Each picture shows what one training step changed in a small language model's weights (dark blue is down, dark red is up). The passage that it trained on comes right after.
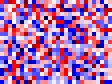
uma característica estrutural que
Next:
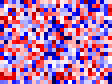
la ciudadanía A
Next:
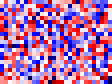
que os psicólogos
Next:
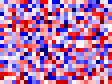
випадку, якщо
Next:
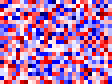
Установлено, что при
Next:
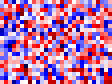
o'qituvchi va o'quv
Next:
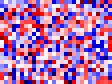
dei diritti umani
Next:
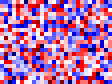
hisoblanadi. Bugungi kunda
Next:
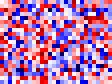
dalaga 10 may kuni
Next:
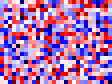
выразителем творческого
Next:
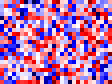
efecte sociale și pe
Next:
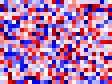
élt: *A három
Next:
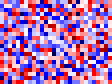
nici un fel de
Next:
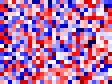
qiladigan asosiy omillar va
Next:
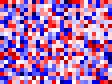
ESP maksimumi
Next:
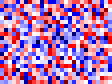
é o conjunto de ferramentas,
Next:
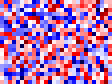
environmental sustainability.
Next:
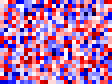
taux de croissance
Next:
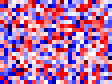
deva tomar é a
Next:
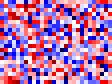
эътироф этилади.
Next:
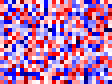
- O'zbekistonning yangi
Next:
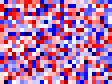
Statistiques descriptives
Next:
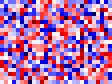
hoe belangrijk is
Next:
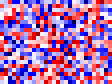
В возрасте дошкольного
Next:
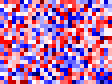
tayyorlash – taqdimotlar,
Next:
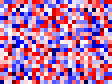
Na já citada ária de
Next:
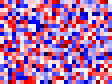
O primeiro havia sido
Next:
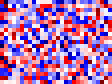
la falta de recursos económicos.
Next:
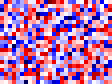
de la Salud, Universidad del
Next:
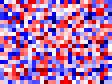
речи // Русская
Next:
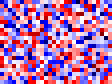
Друга карабаська
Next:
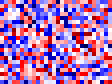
услуб, оҳанг
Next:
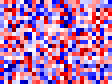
qadriyatlar va tarixiy merosni
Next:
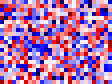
in classi di loro
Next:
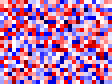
Ni esta cuestión ni
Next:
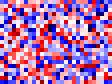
predetermine formas, y
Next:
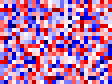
de jeu des moments de
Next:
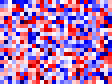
jamiyatda kechayotgan global va
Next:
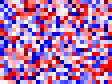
запалення, хронічного
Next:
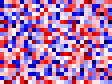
Федеральный закон от
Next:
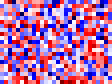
Регион Тип
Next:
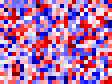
años de evolución según procesos
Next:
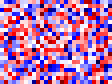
entomofagia) y
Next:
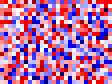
asoschisi AQSHlik
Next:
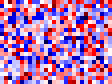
а також введений цим
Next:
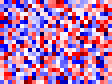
arizalar undiruvchining
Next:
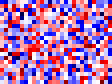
realizado um estudo de caso
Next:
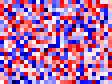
doğrultusunda analiz
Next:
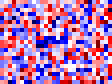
sostenibilidad de los enfoques para
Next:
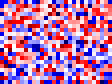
kerja sama antara
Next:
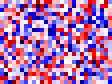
uchun Ingliz tilidagi quyidagi
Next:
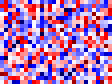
nicht nur für die qualitative
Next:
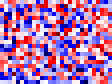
yuritish va yer maydonlarining
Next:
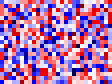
na história da cidade,
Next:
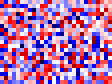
economia política, segundo a qual
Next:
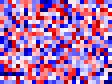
emas, balki ma'lum badiiy
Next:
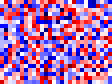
sut preparatlari va
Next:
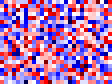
языковой личности в более или
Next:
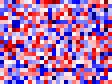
satisfacción del empleado, la
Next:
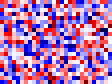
бошлаб C5+1
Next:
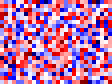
all'orbita del
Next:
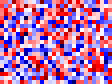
o'qitish metodikasi va
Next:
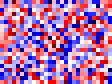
meta y criterio de
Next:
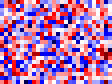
madaniyatlararo muloqot amaliyoti hisoblanadi.
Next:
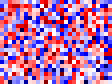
bo'lib, ular orasida
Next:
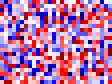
maktablarida va boshqa o‘quv
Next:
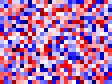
теоретичну рамку
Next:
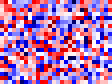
identidad repartiéndola
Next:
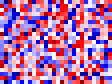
elementem jeho textu
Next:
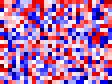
sentido, la aristocracia
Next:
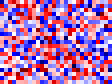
показників інвалідності
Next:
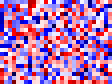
разновидностях .
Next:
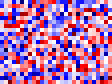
There were no significant
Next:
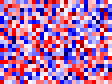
fundamento jurídico a las
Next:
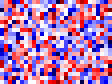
THE IMPORTANCE
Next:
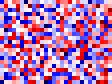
MAVZUGA OID
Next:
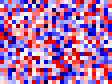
tarmoqlariga nisbatan pastligi
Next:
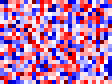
Kawshala & al.,
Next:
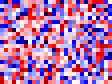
государственный, так и частный
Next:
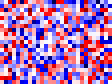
bu asosan opportunistik
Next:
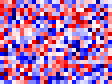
mavjud yer usti va yer
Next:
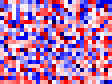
both the dangers of
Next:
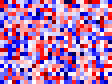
mais determinantes, como o
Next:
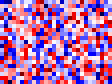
Aperfeiçoamento de
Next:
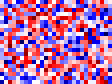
prática para que sejam realizadas
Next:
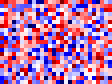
o‘quv jarayonida kompetentli
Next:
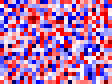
em construção que se distancia
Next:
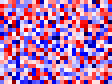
e'tiqodini amalga oshirish
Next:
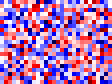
и 3 мальчика в
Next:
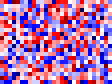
qanday ixtisosli
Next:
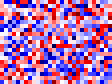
не логикой речи,
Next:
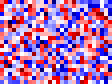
разных сроках);
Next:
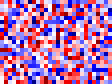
dan sebanyak 15%
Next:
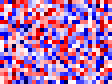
marketing internacional que devem ser
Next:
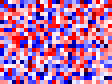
psicologia, serviço social e
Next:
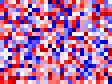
funcionarios con capacidad de
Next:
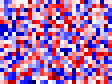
наблюдались у
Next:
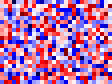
В своих трудах
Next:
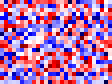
social e construir lealdades
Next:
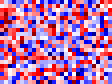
genéricas 2 Poco
